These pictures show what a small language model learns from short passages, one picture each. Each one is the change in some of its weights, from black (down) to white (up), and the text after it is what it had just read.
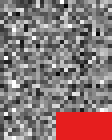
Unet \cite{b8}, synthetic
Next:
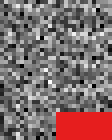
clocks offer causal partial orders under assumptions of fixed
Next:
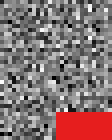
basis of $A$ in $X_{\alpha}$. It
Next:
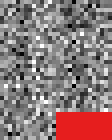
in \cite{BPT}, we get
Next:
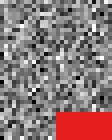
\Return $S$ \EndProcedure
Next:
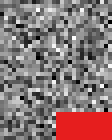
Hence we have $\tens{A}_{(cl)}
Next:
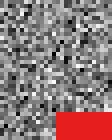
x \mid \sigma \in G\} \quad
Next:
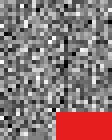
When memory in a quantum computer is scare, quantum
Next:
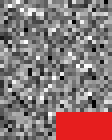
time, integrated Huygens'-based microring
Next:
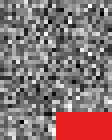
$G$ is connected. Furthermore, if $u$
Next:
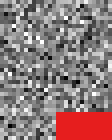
\tilde{E}_i)) \end{align*}
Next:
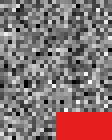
critical points". At these points, the variables
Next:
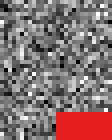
the capture cross section is much larger than neutron scattering
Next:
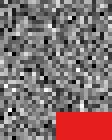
point of view should be possible at the LHC.
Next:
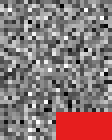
the desired result follows from Kronecker's theorem.
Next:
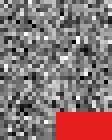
(\eg node overlapping and edge distortion).
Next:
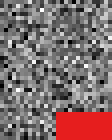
{\it viz.} \\ $\bullet$ via perturbative
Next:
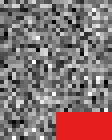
we regard $\mu$ as the bifurcation parameter. For
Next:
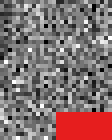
finite dimension. Let $\ll$ be a
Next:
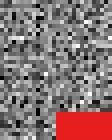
$\lambda \vdash_\ell^e k$ for each
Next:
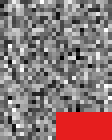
comparison based on the same yardstick is not
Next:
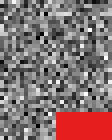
hump is sufficiently broad. It is associated with the
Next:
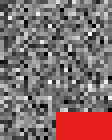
self-energy $\Sigma$ at finite temperature and density can
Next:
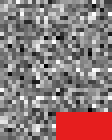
with no representation of sub-grid-scale physical
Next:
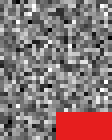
the geometric structure of quantum fibre bundles. In this paper
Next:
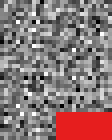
2 in this setup it should be kept in
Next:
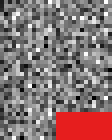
number of observations~$\samplesize$. For every vector $\parameter
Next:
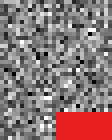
the discontinuous Galerkin method with an interior
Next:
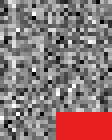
tumor infiltration of the surrounding
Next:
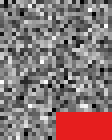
$\Phi_t$ as a smooth family of diffeomorphisms
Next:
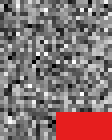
connections} {\bf General Cartan
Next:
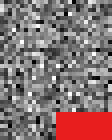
deviation $\delta\phi_m$. The phase deviation is
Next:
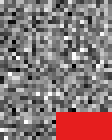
(IV)$ above are equivalent.* The Banach
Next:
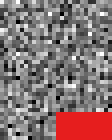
\(\mathbb{T}\) is the Haar measure on
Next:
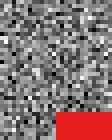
cannot be absorbing. If $|\A| =
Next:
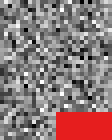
approximation for a given coefficient is following the same asymptotic
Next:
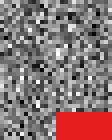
and $m_\mathrm{H} =
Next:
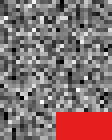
intensities over many independent relaxation trajectories yields the working
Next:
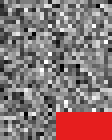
cases the effect of fundamental flavors is to enhance the
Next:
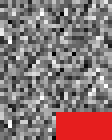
\alpha _2 & \alpha _2 & \alpha
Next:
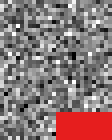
are the fundamental real entities, from which the thermodynamic
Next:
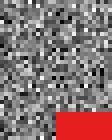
this form. Here is the simplest concrete example: Let
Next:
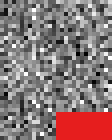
to describe the main cluster populations: NFW scale
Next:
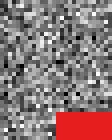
the construction of the mirror manifold has to be modified
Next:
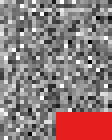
{Kantorovich, W., Akilov,
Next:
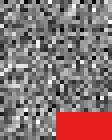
produces is invertible and $M^{-1}$ is negative definite
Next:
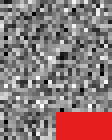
(HOMO), and the number of conduction bands
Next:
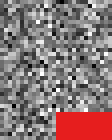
to the $y_i$'s in these three methods
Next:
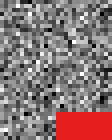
converges as well. Clearly, the same arguments work for all
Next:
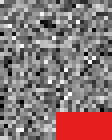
$\partial M \subset X$ or $\partial M
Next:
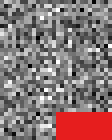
the decay of the modulus. The growth is linear in the
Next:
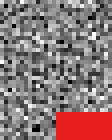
subsheaf of vertical divisors. Define a subsheaf
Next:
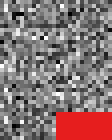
\\ Charlottesville, VA
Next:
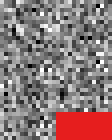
(AB)C and D, and the local
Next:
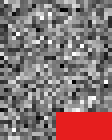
the usual Feynman parameterization. The three-point
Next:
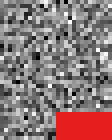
\item Every artinian $R$-module is
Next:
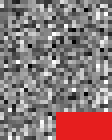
the lower bound on the variance of the estimator when using the
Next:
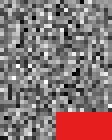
a substantial fraction could be RGB stars. The definite
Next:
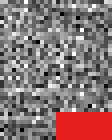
such dimension form globules of ~6 *nm*
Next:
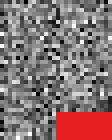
remotely through the Internet. A cloud
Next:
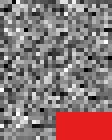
the Scientific and Technological Research Council of
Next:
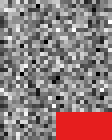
claimed remote epitaxy may
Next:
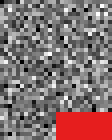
the ball of radius $R$ centered at the origin.
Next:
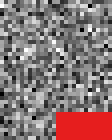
propagate from encoders to decoders.
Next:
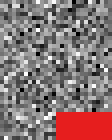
new particles. In mathematical words, a discrete-time random
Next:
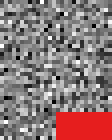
${\vartriangle} M_{\ttti, \ell}$
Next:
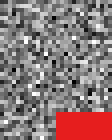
because adjoints preserve the orthocomplements
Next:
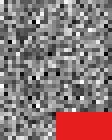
respectively, and the distribution of the background graph is
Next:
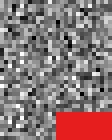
contacts and opinions follows the same parameters used in
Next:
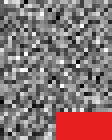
initial time is is important to compare the spatial size of the
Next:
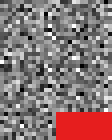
least one on the boundary (the critical circle). In this
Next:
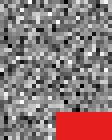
SO according to the bandwidth of the FO seems
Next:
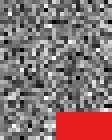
at random among all graphs with $m=\lfloor\alpha
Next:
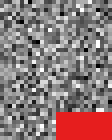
$C(d,q)>0$ such that
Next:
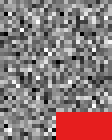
to usher in controllability, interoperability and
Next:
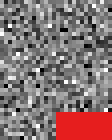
that the population reaches consensus. Then the population
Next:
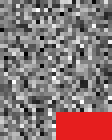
magnitude faster than path-integral based methods, especially in
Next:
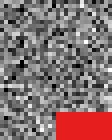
of relativistic Dirac/Weyl particles in the presence of
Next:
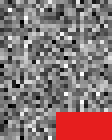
agents (predators) must cooperate to
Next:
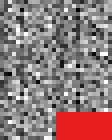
together with its implicitly defined adjoint to a
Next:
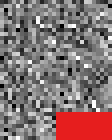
originating at the nucleus and spreading through the
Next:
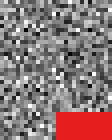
We discretize a breakthrough curve
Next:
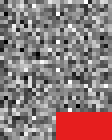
\begin{figure}[t!] \centering
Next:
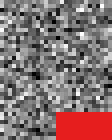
Academic Press, 1970.
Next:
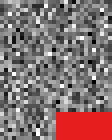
and other resources: Aladin sky atlas developed
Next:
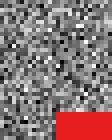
\in 2^\omega \setminus \Omega$. We construct
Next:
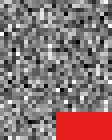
of the combinatorial complexity of the problem from the solution of
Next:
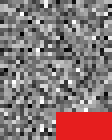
$r \leq r_0$. We use the
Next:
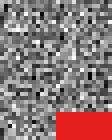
energy (Penninx et al.\
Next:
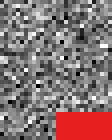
immersed into $\mathbb R^N$ with
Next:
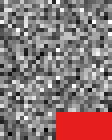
magnetic moment heavy rare earth elements (Ln =
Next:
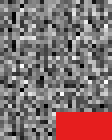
~0.15 keV FWHM spectral resolution over
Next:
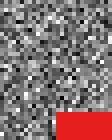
\bar{y}_i}{\partial y_n}
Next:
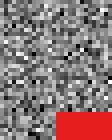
communication) has mentioned that the algorithm {\tt
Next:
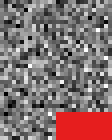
strong coupling region for small quark masses does not exist in
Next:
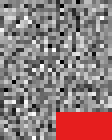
consider the quasi-Lie bialgebroid
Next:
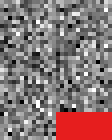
and three dimensions} \author{Dave
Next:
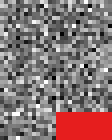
K. V. acknowledges the funding support
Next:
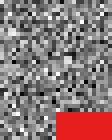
where $\L_{j,T}$ is defined
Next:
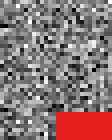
SNR for measuring the HI 21-cm
